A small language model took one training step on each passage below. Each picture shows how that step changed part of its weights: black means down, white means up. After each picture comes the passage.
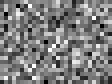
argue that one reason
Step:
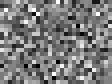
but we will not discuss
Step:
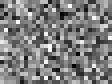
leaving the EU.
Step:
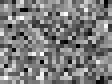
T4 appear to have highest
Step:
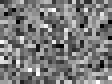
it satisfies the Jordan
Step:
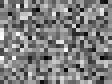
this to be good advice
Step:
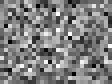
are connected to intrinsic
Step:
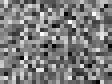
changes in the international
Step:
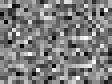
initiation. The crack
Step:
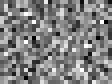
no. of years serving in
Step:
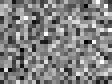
is important to point out that the
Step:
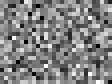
paper is organised as follows.
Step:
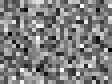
a subdivision vertex for
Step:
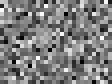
many SNPs in a model
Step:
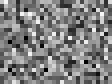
in \eqref{eqbl}.
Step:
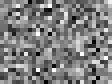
and cultures, and the
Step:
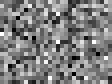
with $k>1$ are of
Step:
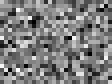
POD is used with a small
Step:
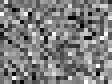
\right), \end{equation*}
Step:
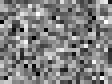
positive aspects of using the
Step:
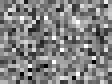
explored in depth.
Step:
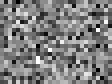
$V_0$ and the
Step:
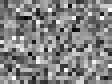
curve $C$ through
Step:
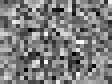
Conclusion: The plant
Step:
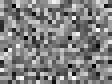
one of the pointed elements of
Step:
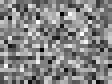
and gasket deflection
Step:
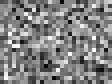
pinched Ricci
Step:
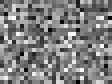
Halioui, I.
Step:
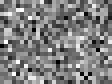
the root node, high
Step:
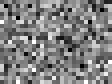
\partial_Z u^\eps
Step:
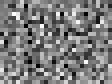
may be needed, for instance
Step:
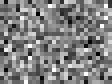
relaxation assumptions, see
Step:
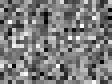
blood pressure is
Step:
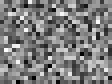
real exchange rate was
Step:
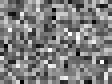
understood as the foundation
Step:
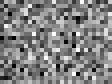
=\lceil \eps n
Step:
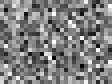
\elem \prf With
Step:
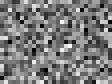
$ be a path: we say
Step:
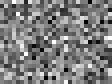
diffusion method, according to
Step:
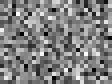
weight, harvest
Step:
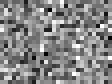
wastewater treatment
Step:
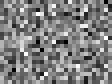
conspiracies, respectively. The
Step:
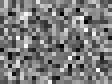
(MIT) to study the
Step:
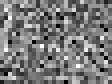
enhance the knowledge of
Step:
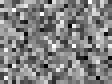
harvested and stored
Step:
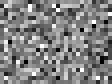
female participants were
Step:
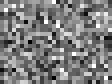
therapy practice,
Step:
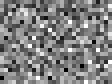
\max_{E \in
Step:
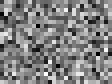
$x_i$ is the
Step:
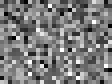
metric spaces without
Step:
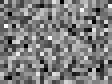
of a variable-length
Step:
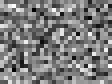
state. A comparison between
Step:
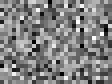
texts contained 760 different
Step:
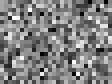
When referring to a
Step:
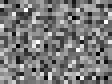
variational integrator approach
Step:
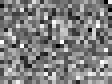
the structure of pediatric
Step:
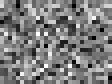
using a stability argument which
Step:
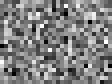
the above notation the image of
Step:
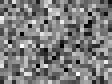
have the potential to be applied
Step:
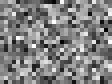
moves required to move
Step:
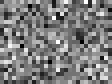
We solve the original equation
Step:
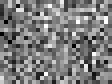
development of any nation. The
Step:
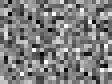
control sample. This decrease
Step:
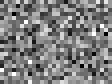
and quadratic parts of
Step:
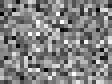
assumption that ${\bf M}$ is
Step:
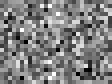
ideals that are linearly
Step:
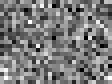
disrupt a set of
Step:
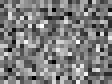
0) were noted. In the
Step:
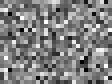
free thyroxine
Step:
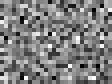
{\em mean convex} if
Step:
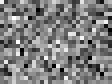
been an essential part of
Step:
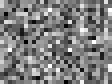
This depends on the following result,
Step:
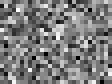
be because of the fact the water
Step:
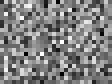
to the „flow”
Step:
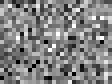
of functionalities that can be
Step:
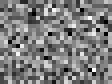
and deterministic. Only two
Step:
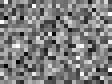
is possible to develop unique
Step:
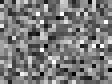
the Dom community which is also
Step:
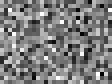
DLT should show differences.
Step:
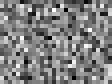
for approximately 50%
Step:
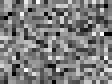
at the original scale of
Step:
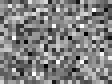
Chollagum Animal
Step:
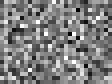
out the adherence to
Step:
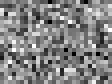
of early ground-based
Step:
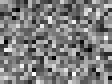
follows: Section 2 describes the
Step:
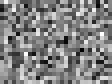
with theories she
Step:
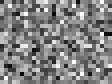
is adopted to determine
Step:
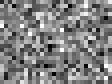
release thermal energy
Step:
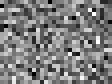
often do not require new
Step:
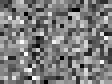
over repeated indices,
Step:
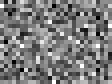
- \text{Number of
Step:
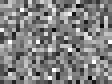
[7], the probability
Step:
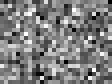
A$, then clearly
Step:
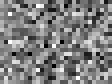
unital associative algebra. It has
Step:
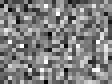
are higher for digital products
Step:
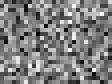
(VLC), not only for
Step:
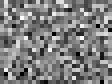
to transform the measurements into the
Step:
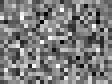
a face of each, hence
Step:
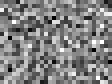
for developing SRL
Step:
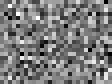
by this function. We shall now
